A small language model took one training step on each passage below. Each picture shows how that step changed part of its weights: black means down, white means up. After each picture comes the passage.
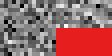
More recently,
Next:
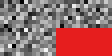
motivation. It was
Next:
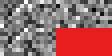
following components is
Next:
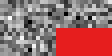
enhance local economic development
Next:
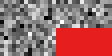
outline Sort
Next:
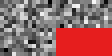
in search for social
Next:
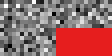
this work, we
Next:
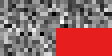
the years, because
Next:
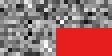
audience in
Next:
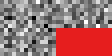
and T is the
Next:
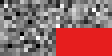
first, uncertain and
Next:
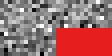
thus avoiding
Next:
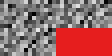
and employment and
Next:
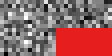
traded can
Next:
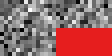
influence on the
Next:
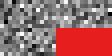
The plastic
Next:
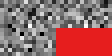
of providers,
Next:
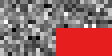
years of age were
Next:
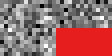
most important elements in
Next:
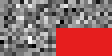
when it comes
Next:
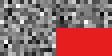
it does not allow
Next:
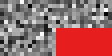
specialty n 19
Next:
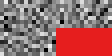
that instead of
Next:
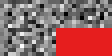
For the purposes
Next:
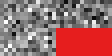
frequency of 5
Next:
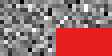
response using a simple
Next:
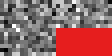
the human being is
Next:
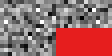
AI Solutions
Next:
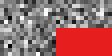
a Novel
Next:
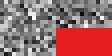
– a nice
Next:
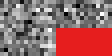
new rice technologies made
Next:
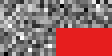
spectral data for
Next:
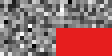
The treatments were
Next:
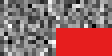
complications between
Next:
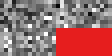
a slower
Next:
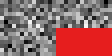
of this work,
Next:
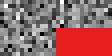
participants, society,
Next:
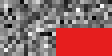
than half of
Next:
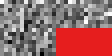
have been shown both
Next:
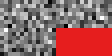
to share their
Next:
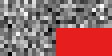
to maintain a
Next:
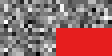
issues are result in
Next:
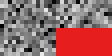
task, and their
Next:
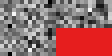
to absorption of
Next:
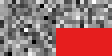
had mild
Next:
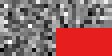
2, found that
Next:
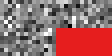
service quality a customer
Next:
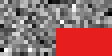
RLD and
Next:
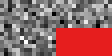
the company make any
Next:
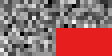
to both groups.
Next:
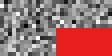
Future Work
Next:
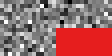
This compartment will
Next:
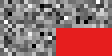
AND THE
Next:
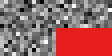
(for the general
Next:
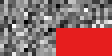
and enable
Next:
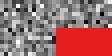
individuals broke
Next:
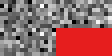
The research will focus
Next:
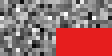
transmitted during
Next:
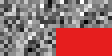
required to prevent the
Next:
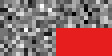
among college
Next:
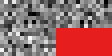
from those regions.
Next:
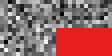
Farm of the
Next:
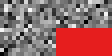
words, there is
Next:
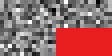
fast networks in
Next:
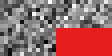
continuously refining
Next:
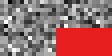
improve. These conditions
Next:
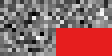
on complete, clinical
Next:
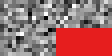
continuous learning and
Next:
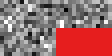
reduction in patients compared
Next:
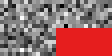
which was compared to
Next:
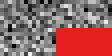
satisfy the
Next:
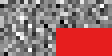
was used for
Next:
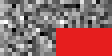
respectively, patients with
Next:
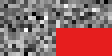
may uncover
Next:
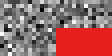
It occurs when
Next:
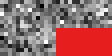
available <input
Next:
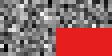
in the current
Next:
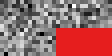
players per different
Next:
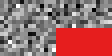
complete sun
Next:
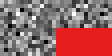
goals of increasing
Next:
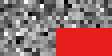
its quality and
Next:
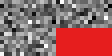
ply for the
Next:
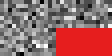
the regularized
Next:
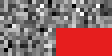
the development of many
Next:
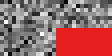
practice or research.
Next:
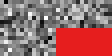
architecture to solve
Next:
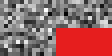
rice production and improving
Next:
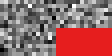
perceived social support
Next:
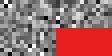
consent to
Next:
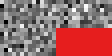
direction and further can
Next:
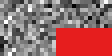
percentage occurrence of
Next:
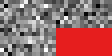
emergent constraints.
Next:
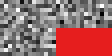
education lessons could
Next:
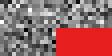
expression. In the
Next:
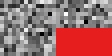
study conducted in
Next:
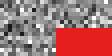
also formed.
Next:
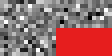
Significant at
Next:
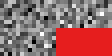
(over five
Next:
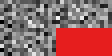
us to integrate
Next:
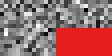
sediments and
